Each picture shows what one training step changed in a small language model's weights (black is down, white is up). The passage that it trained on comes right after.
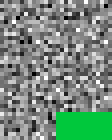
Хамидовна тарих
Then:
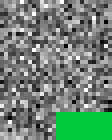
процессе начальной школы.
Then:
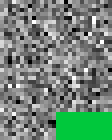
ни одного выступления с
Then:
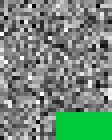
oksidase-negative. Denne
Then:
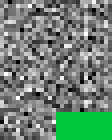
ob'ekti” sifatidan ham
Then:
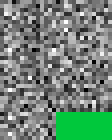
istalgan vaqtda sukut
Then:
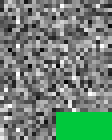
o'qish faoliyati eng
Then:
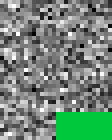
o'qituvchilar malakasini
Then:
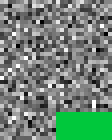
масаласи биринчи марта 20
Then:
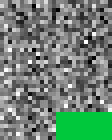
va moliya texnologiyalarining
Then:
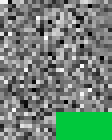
тяжести и характера
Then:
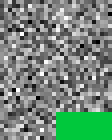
konsepsiyasi bu boradagi yangi
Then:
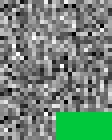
and digital culture in the
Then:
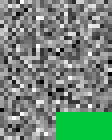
эрта бошланади.
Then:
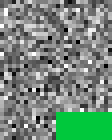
ya da sonradan oyuna
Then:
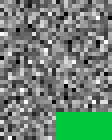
no hay anomalías. El presente
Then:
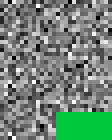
о том, что в условиях
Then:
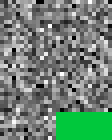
application through a case
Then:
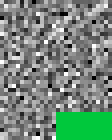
века. - Казань:
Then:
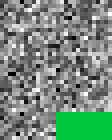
стилі танцю, від
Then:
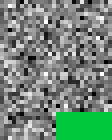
kattalashadi va juda issiq
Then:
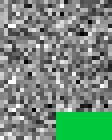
o'qiladigan formatda ishlab
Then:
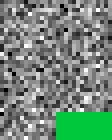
turizm oqimi yanada
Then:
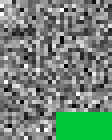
a phenomenon that deserves
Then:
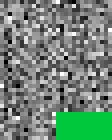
sorarak planlama yapmaya
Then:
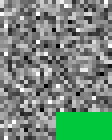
a crisis, because
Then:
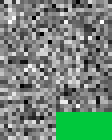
participating in therapeutic
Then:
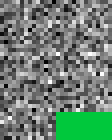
l'analyse génétique des
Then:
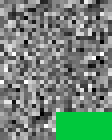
madrasalar ixtiyoriga
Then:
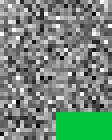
из народной (связанной с
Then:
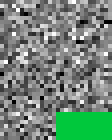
tizimiga o'tkazuvchi
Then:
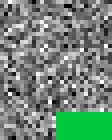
в гнучкості Джерело:
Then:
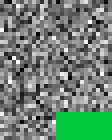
tán oyın usılları
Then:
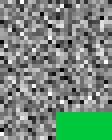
O trabalho final do Dossiê,
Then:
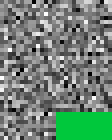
[6] рассмотрены
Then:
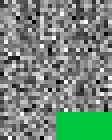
va qurilishlarni turlarga
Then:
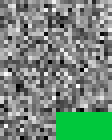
bajarishga o'tishni talab
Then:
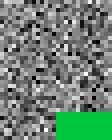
teknologi filtrasi yang efektif
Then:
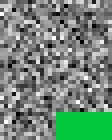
și instrumentelor inovatoare.
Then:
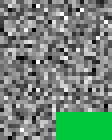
Oriental Renaissance:
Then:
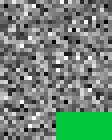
коммерческих показателей
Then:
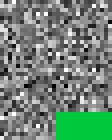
в проекте от Калужского
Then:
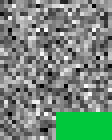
mulohaza qililibturkim,
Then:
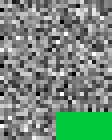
and Metallurgy of Soft
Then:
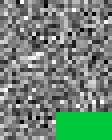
neyrobiologik bazasi bilan
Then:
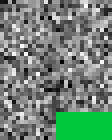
shundaki, omonim juft
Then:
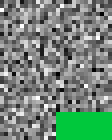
so'z, uni faqat
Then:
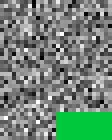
prolijidad, según las orientaciones
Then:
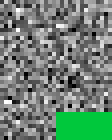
Bey (Holida Edipning
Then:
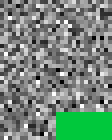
F. de; NAZARRO,
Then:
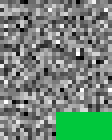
Setia. Boeree, C.
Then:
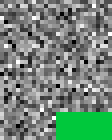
e análise econômica da produção
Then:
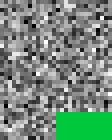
impunha às professoras a
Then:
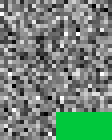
al lavoro e sentirsi
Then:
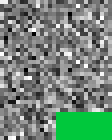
до своїх спільних релігійних
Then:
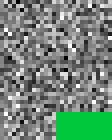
häufig auftretenden
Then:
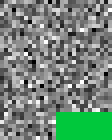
tilshunosligi, umuman o'zbek
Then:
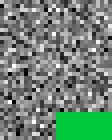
of Life (WHOQOL).
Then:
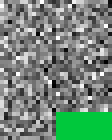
bir rus tadqiqotchisi
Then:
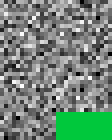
múlva a Kneszetben
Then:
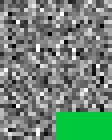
қонунчилик маълумотлари
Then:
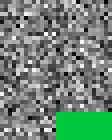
implementação em grande escala
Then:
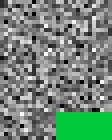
Измерения дифракции
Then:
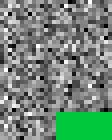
самарали воситаси
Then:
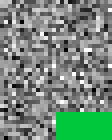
bagʻishlangan talaygina
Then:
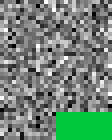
построении синтаксических
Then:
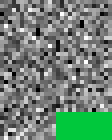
successiva suddivisione dei
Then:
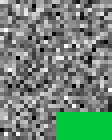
Рис. 1. ЭКГ изменения
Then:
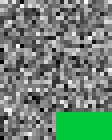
zamonaviy texnologiyalarni puxta
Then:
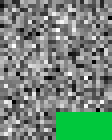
Turkmaniston kiradi. Bu
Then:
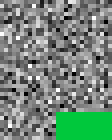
племінниці гетьмана
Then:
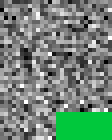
yuklatilgan vazifani
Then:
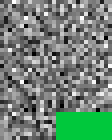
etishning iqtisodiy asoslari; - kooperativ
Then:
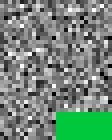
Leite RESUMO O presente
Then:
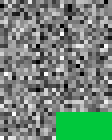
sirvió de escenario para el
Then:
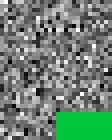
тяжесть хронической
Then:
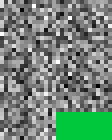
boyutu (çarpıklık
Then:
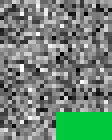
reproduce todo tipo de
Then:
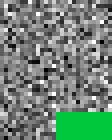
агликонов. Кроме
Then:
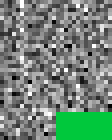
Аналізу і синтезу – при
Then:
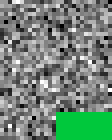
com espátula. O defeito
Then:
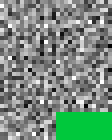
- Übergeordnetes
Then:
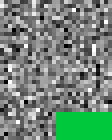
низький рівень був
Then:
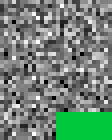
la misma para realizar los estudios. La
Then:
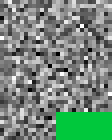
Bugungi kunda o'quvchilarning
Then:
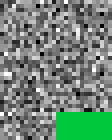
virtual, sobretudo no que diz
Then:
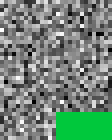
çevresel dinamiklere uygun
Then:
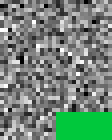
турмушга чиқиш, у
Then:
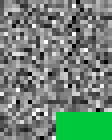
bo'lsa-da, kunlar
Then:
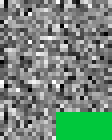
karar mekanizması
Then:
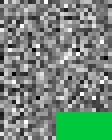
(інтерактивна лекція
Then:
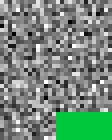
летнюю практику). Для
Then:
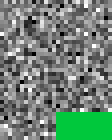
ularni takomillashtirish
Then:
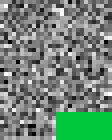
F., Badjare, B.,
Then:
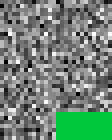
analizar el tránsito que se da a
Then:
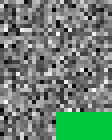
donde solo se puede comprender lo que
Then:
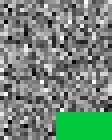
competence of educators and the
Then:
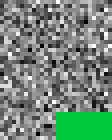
istimewa. Anda pantas
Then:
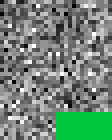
e raça na educação infantil entre
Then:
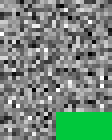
Однако в нашем случае
